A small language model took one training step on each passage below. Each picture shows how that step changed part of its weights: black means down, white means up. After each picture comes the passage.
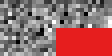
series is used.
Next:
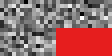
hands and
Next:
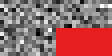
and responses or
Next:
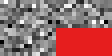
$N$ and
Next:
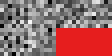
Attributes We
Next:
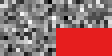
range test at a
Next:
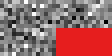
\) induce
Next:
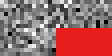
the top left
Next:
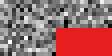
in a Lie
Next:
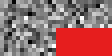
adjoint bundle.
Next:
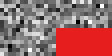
and their derivative
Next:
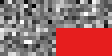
HEM Human
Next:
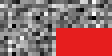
It serves as
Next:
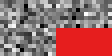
Vertical and
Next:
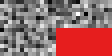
was supported by
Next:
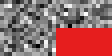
device YES
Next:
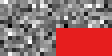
$d$ is
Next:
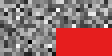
and cohomology
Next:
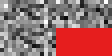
operating conditions,
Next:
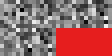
to obtain the result
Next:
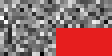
be set up in
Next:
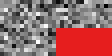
beam. We
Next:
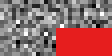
are typically
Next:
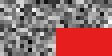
that cannot be described
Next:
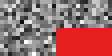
of Medical
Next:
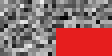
pressure of 90
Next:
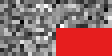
plots show
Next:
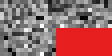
is also a
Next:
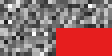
the animals
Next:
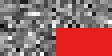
& Information
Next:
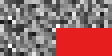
then we compare
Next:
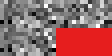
a subset of a
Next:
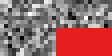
cJ =
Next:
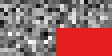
and providing the
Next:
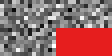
data measurement start
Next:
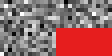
structured into
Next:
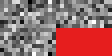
sides. But
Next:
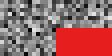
description of the
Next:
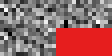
and meetings
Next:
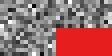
separation theorem for
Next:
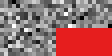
give braided
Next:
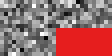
the 3 measured
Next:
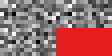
combined to form
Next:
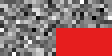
be similar in both
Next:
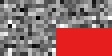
tables related to
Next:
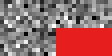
sufficient to
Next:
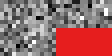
is nonempty.
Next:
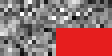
higher than that during
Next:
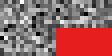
and betel
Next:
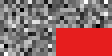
to understand if our
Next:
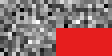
to $t$
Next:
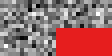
gel. No
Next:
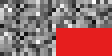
method} We provide
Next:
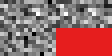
be taken into
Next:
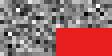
there exists a constant
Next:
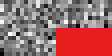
male and
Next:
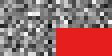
For PLIC
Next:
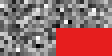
both involute and
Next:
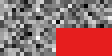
results in more
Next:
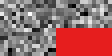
equal to a
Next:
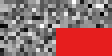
Sciences and
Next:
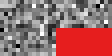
the patients was
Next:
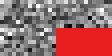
- q \theta
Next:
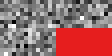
current, Fig.
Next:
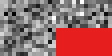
measured from the
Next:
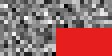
online comics for
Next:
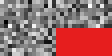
the integral of
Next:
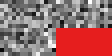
production of all
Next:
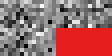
\varepsilon $
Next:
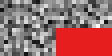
from a number
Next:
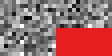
disability the definition
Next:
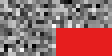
explicit descriptions of
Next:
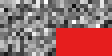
a Gaussian
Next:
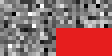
odour of
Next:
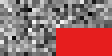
$$ for some positive
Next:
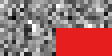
distribution theory of
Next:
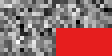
(including the
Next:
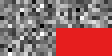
in Grade
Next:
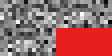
are the only
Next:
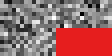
scale by hand
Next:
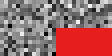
order polynomial of
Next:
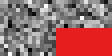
odd dimensional
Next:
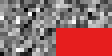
products above have the
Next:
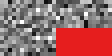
first give an explicit
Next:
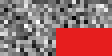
gotten over
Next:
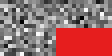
as well as
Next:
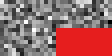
of such groups by
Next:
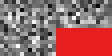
to solve it.
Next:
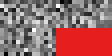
and safety of
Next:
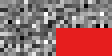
finds a
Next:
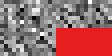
Applying Lemma
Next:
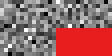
under subgroups
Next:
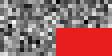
equation would be enough
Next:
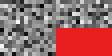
organism on the
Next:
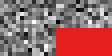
available to the
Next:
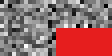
surface fibrations
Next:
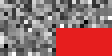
of the analytical
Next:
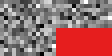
generalized logistic
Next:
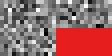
shows strong potential for
